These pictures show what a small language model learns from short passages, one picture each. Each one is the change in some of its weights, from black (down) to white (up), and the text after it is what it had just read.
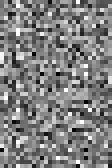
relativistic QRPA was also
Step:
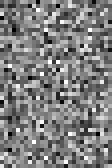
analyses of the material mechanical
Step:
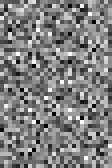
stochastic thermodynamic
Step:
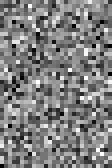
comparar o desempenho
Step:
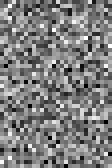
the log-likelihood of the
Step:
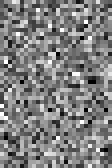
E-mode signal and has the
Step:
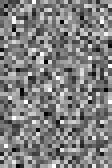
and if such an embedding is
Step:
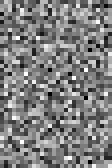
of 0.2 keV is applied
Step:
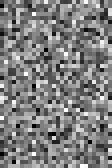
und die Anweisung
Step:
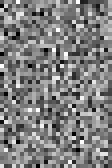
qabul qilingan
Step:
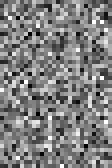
\end{align} The model
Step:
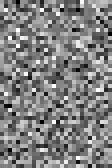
DLM, which, with
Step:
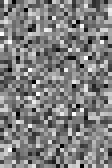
model performance due to data drift
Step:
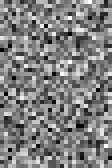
also an Associate Professor of
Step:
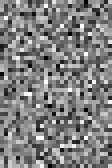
scalars describing the edge states
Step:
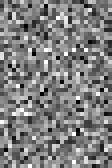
imagens como raio x,
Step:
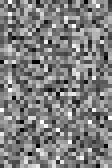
the harmonic elastic
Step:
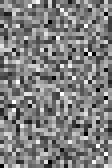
be equally fitted with a linear
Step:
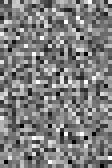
hypothesis)? In
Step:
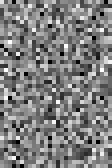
the other hand, when passed
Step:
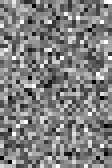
versatility especially in the
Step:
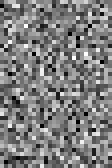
$B$ is scaled such
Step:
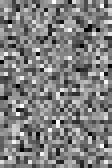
in this work, with the dashed
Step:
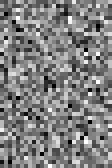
output edges provided the inputs
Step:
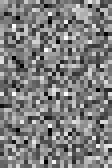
to use an approximation to describe
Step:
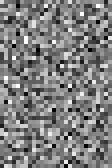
diffuse surface (left), such
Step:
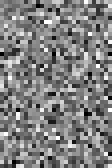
a transition in the properties of the
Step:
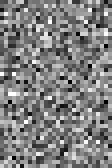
of these criteria turn out to
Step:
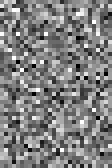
{\mathcal H}_{ij}
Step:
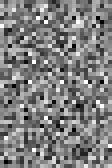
spline in both reflector
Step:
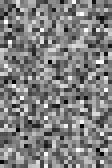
As a general observation, it can
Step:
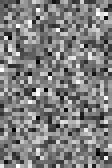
Unda erkaklar
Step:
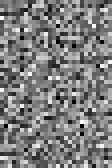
банков и другие
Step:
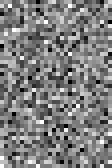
всеобщность можно
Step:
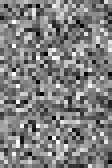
Lembke, Kis,
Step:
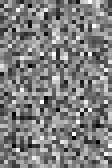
qiladigan yana bir
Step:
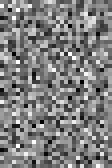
من ذلك
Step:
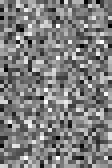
is this a lower value than reported
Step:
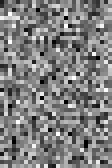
periphery of the disk
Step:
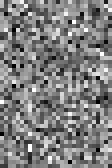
arte abstrata era
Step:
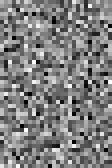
the assumed $T$-dependence
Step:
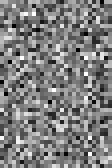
selain meningkatkan
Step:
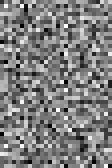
S'' ΔS Вода
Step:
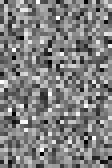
The solar corona on the full
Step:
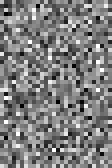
we will have hundreds
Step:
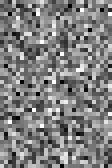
``octupole magic
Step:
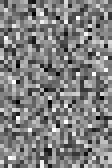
to exploiting these
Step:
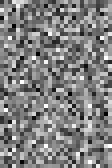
анализа финансового
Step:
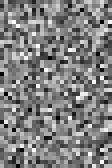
растущая до 15
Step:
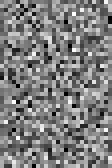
ve Hoy, W.
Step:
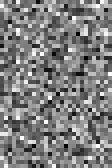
of a QTT with maximum
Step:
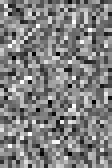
situații mai
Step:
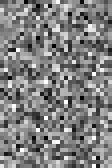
Nachhaltigkeit und
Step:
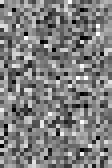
en la educación superior:
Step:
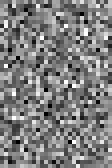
and the 1SF amplitude at
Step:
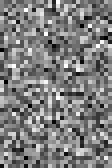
MBA is Lorentzian because
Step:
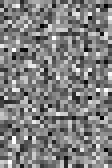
radius and is taken to be the
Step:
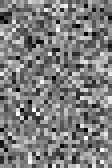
de Telefonía
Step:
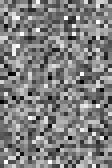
do esclarecimento
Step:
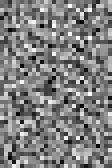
vowel space using three
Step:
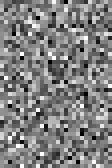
олиб келади.
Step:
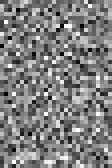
are bounded by their maxima
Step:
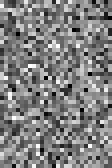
and O atoms which shifts to
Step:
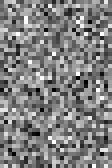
$A$, we could investigate whether
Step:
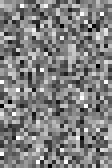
for polytropic accretion.
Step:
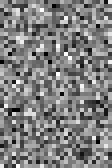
new correlation so nicely
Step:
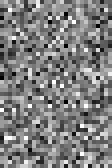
de muitos mosteiros na
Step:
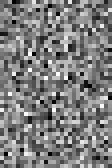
image plays a key role in
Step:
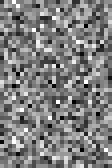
the loop phase is such that the
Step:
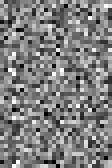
and the UV LED was
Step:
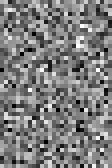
receiver. We will also
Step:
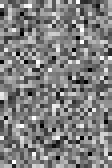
qizni o‘ziga
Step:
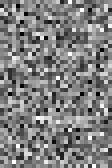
VAE-SSL and fully
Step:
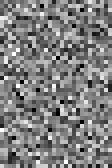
Yusupova- tarix
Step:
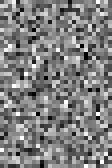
blue dot lying inside a black
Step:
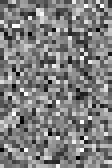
the exact value depending on the
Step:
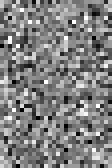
mestras da lei da
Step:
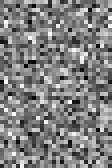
electron-like Fermi surface
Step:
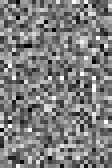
in top ranked list,
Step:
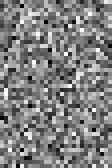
e um rapaz de 14
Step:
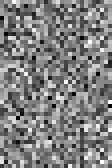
especialmente a ansiedade
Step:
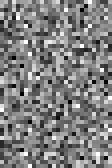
o Observatório na
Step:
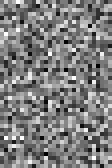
31 de octubre de
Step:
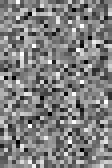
bahwa mencari,
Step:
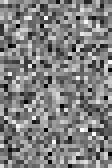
do pensamento científico. É
